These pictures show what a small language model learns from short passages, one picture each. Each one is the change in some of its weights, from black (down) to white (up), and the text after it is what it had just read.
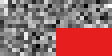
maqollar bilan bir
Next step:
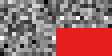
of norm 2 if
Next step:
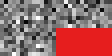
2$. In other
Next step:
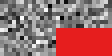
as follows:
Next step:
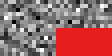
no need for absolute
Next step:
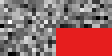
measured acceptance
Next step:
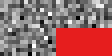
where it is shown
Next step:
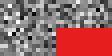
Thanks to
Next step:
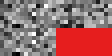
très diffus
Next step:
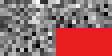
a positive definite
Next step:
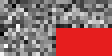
English). 4.
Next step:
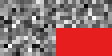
X , \varphi
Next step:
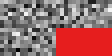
conservação da
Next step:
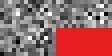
on the parameters
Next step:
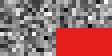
for the general modes
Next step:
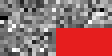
been studied.
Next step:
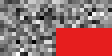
denote the distribution of
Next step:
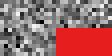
More precisely, we
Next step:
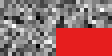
and J.
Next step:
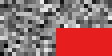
of recovery,
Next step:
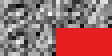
any finite set
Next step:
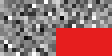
stochastic control
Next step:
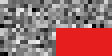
frequency EM source
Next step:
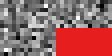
ularning raqamli muhitda
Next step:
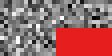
II)} Let us
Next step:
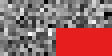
which implies,
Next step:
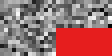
describe the instances
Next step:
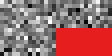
\nu \in
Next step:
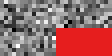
une modification de
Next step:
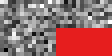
especial interessados
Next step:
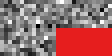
source and atomic
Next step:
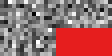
Shaffer et
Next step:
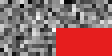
wieder an
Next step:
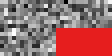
asosiy ishi bu
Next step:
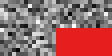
um ambiente
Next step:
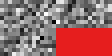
at the end of
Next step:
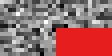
students and a
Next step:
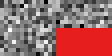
und Eltern streng
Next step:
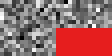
It seems therefore
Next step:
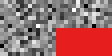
by our lack
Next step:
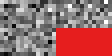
volume fractions at
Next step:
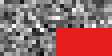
llegó a
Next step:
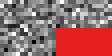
oscillation terms in
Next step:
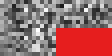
a vertex at the
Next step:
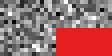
for us to
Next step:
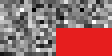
images. \\
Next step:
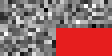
For example,
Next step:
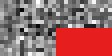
the Appendix. By
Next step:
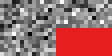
pattern of stars is
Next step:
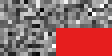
That the four
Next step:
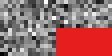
transport vositasi
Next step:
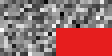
hisoblanadi. Katta
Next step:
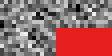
Associate Professor
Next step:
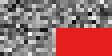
Europea è
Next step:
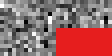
à linha
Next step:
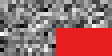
Узбекистан в
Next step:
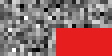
and `top'
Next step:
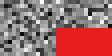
satisfied by all
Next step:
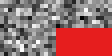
increases the confidence
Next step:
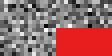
Ushbu talablar
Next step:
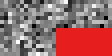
size. For
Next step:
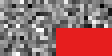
\Sigma =
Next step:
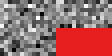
published these
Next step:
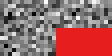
of Theorem 1 in
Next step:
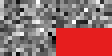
the covariant
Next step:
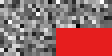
est une manière
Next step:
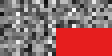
1$ MeV
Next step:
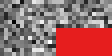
persiste una
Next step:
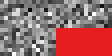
with $U$
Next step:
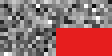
final access
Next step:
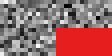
radiation in these
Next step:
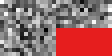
quantum devices.
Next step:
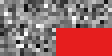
holda xalqaro
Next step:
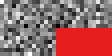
metallicities of
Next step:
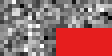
and $\delta$
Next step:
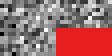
carries a
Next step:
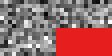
sur lequel
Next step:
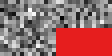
metrics with
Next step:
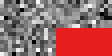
the arrival
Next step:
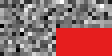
t}$ is
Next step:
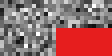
We set $l
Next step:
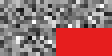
with the bounds $\|
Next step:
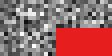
periods given by
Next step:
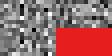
la préparation
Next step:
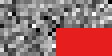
approach allows a uniform
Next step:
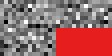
The charge is thus
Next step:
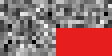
theorem we can compute
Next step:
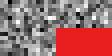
lleva a
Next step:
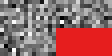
**all possible**
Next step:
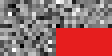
information flow in it
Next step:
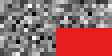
per particle of
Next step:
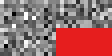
dots and granular
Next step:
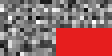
etkazishi va
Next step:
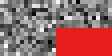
uma zona
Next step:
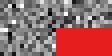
effect over equipment
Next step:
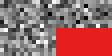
as a linear combination
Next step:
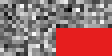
scenario without energy
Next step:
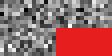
$$ we get
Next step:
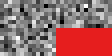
The general GCI
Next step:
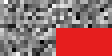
maximum is achieved by
